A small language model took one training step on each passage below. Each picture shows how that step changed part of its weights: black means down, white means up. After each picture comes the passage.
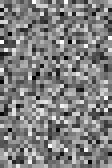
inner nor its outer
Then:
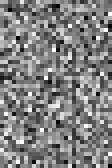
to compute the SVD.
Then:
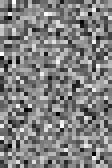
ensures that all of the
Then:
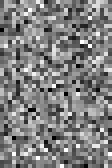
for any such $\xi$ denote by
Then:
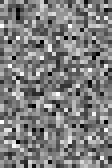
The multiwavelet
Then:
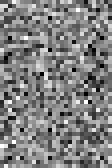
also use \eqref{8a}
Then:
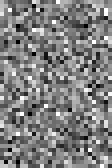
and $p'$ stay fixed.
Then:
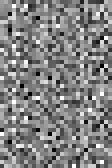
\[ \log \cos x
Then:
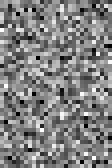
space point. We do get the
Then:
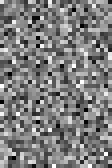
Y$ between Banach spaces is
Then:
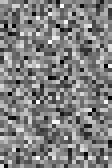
the root lattice
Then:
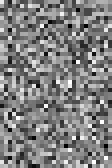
and $Q'$ are two elements of
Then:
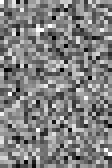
This in combination with the
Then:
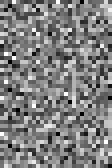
mentioned in the
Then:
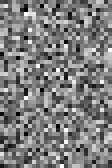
is enriched during the
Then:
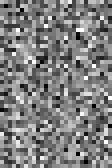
Following Lerman
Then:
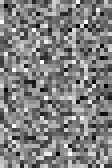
discussion of transformation
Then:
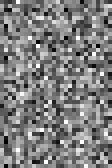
and Shalika
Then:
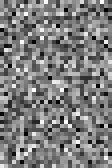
\}$ of order two and exactly
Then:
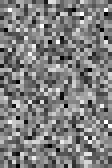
the $\infty$-groupoid of
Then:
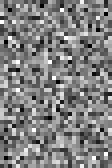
$\m I^k \cap
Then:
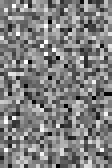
- \displaystyle
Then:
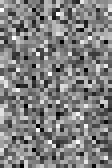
of state and parameter estimation? The
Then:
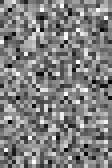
for example, Theorem 6.1
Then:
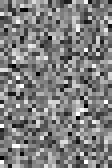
disjoint from the given one. By
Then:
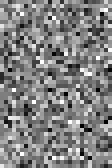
every $\epsilon>0$,
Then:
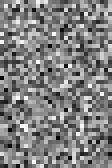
problem, even in the case of
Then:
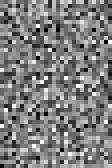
of taking tensor
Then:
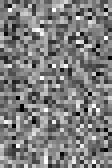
homothetic copies}
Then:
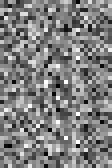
with an element in the finite-dimensional
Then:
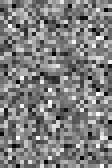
for $n\ge 5$
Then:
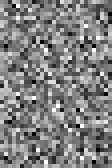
Moreover, $T_0 =
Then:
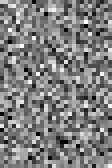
specialized jacobian
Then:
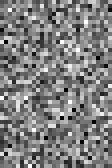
weight $\gl+\gm$
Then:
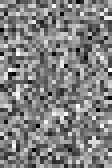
paper is organized as
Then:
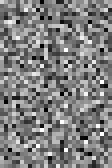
(a translation plus a
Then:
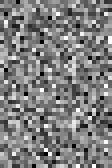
sums of regression
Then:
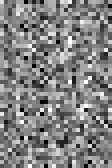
analysis and unique continuation theorem,
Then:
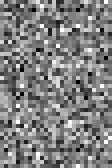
of double points. Suppose
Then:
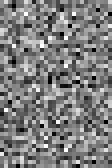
as a challenge to
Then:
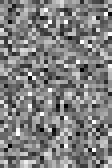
$\ell^e=\infty$) can
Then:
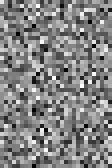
$V$-module there exists
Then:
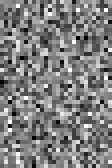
on the Hermitian
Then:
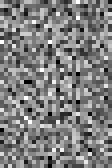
the strength of these two
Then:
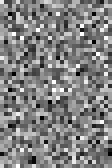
vertices in T* is
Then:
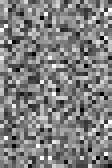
a knot $K$ that is
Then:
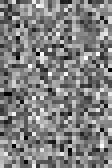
a previous result by
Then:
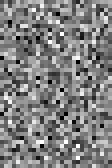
often neglected in
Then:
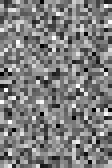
of sofic groups is not
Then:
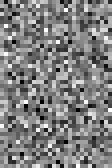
in a natural way such that it
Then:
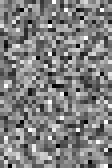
distribution for any rotation $U$.
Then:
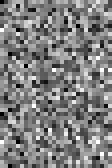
It was observed in
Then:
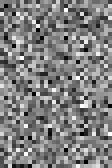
finite, the whole process generating
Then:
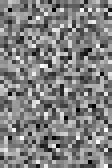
function $F(x):
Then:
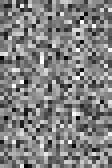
of all finite subsets of
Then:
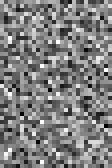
is exactly the counting function
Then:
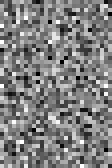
the time evolution, we consider
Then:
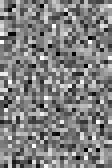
could instead use the
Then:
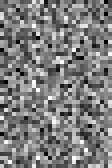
the conceptual optimal
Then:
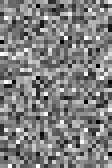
intrinsically related to
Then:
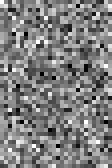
assume that $V=0$.
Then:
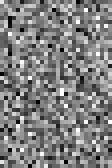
in (2) is a
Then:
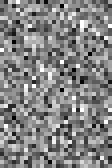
\State Repeat
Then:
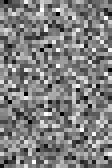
of considering atoms %of
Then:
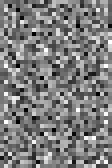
qui capitulent
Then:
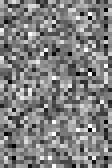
and $\sigma$ being
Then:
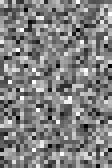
at the critical angle.
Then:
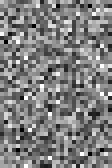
study is to understand
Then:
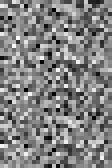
is well known in the
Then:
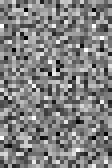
spectrum of the
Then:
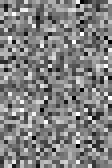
define closed monoids over
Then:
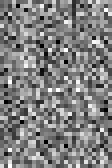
radius of $e_k
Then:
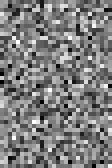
system is completed through the following
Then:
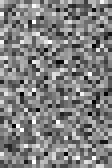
addition, the subdivision
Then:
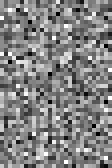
iequality of the claim,
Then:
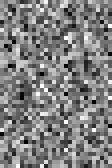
Theorems 1 and 2 from the
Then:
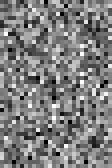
time $T$ to be smaller
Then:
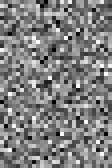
patterns can be
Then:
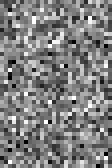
\ref{gammc}, it
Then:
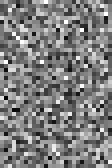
trade-offs between the
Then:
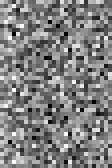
M({\mathcal A})\to
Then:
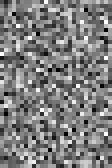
topology.} Chicago
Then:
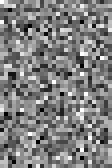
algebra $A$ over a field is
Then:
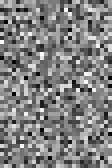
two originally opposing
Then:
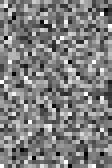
may transport mass to high
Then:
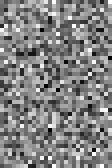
coordinate $z$ as in Lemma
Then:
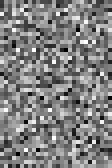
extension of a ring
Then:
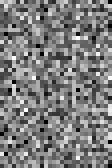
for all non-negative,
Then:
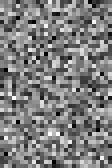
forms are practically
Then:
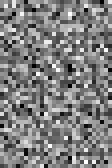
principle in the analysis
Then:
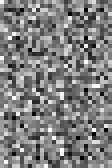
that $G\times H$ is
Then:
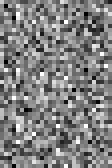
are variants of the well
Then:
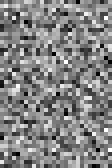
the same legend as
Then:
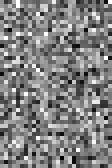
x_2 \cdots x_n
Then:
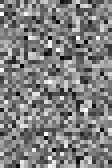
and other more complicated
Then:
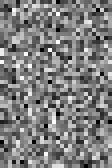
coefficient vector each of components
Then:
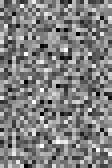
a regular bounded domain of
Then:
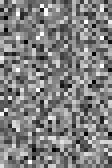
in the vacuum case are
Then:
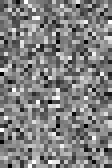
orthogonal decomposition
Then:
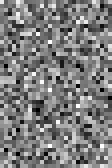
the feasible set
